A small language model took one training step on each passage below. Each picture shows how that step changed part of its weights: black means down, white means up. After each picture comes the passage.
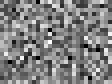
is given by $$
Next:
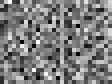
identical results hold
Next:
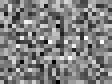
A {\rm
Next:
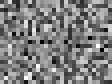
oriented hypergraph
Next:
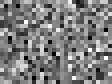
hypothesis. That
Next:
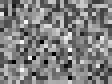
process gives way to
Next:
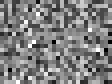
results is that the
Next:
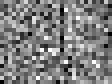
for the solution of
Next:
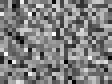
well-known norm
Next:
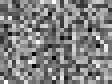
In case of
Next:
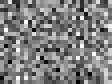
orientation, the
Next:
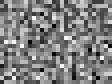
by the ranks
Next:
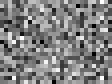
zero, then
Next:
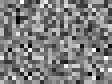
\in n
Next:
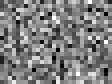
the component-wise
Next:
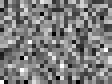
the vertical direction
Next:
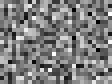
to see, from
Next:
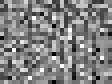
by the matrix
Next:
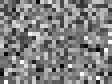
is a strongly connected
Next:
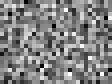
one can show,
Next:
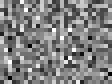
rest three
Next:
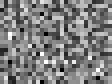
the analog ratio
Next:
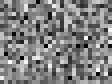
we define $$
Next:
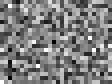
now we require that
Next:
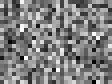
step over an
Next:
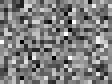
like to thank
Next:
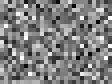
dependent continuum
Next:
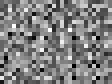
in the numerator
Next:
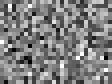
of an integral curve
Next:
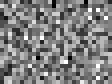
showed that weak
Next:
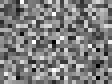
means that the
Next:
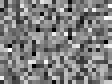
the proof of
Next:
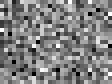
correction. For
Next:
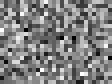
a presheaf
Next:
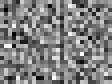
set. It contains
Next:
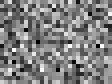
cycles. We next
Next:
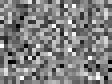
continua is to
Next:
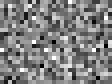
to show that for
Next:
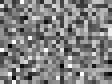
thus apply the classical
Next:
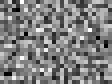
observed if we
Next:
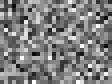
very useful later
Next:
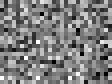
the quadric model
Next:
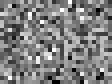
represented as well
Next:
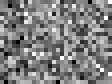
Na and
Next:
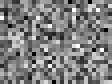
continuation in the
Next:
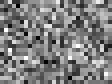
torus bundle,
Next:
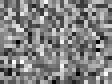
a morphism.
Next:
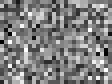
section are also
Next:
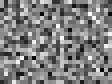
the {\it a
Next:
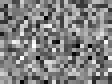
conditional measure on
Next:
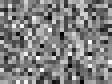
with unit normal field
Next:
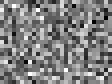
reached from
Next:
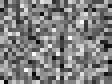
the general case and
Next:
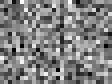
energy}. The same
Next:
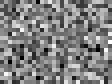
is stationary if
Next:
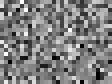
pases} and
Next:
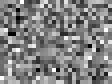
\sharp \{
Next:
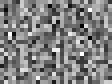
set of the
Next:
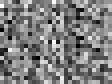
points together with their
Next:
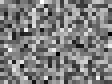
Foundation of
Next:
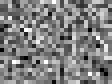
In addition, we
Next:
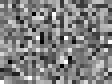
that $\gamma
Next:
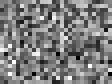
this term completely
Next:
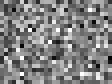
has length at least
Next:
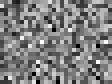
local behaviour,
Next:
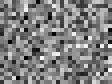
we consider the projective
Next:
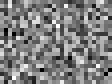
model. All
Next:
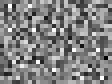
of continuity of
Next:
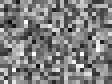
entries and put
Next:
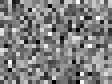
convergent algorithm of
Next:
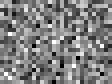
modification for
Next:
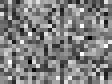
free path length}
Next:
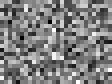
colour of the
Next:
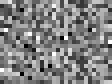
Since $\Gamma$
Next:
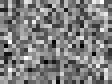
domain, but the
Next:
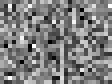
of all subspaces
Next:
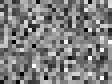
go back to the
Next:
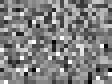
such that $h
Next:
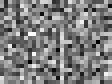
the adelic
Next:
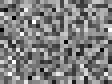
or equivalently
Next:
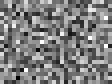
and let the coefficients
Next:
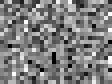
following. The operator
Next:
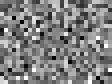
if $D$
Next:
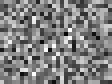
for another polynomial
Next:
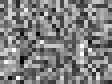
an eigen value
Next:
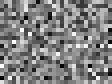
we prove the first
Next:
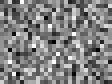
decision of when
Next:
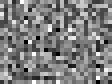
heat function near
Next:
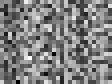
system of linear
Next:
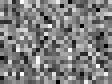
stress *J
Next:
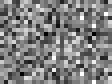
integrals, have
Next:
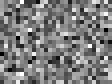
\downarrow & &
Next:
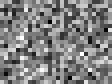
coloring property
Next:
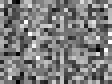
kernel partition is a
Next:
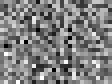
for a full
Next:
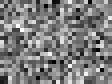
second aim is
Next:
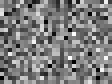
& \ddots
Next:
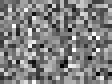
in compact subsets of
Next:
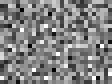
We recall that a
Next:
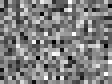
the fact that every
